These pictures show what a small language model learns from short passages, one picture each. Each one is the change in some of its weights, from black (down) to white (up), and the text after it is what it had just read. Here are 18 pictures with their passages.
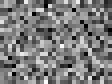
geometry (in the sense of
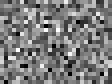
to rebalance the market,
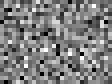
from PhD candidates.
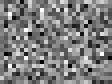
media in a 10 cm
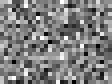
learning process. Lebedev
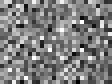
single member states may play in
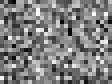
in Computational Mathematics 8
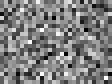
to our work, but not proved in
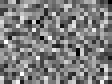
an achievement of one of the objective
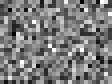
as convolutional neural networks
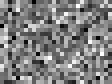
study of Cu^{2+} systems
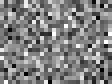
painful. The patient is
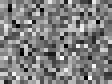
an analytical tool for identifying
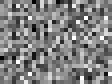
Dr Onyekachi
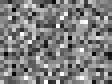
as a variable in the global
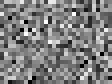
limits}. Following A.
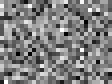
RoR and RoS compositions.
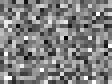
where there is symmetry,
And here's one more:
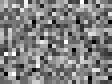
KA, et al.
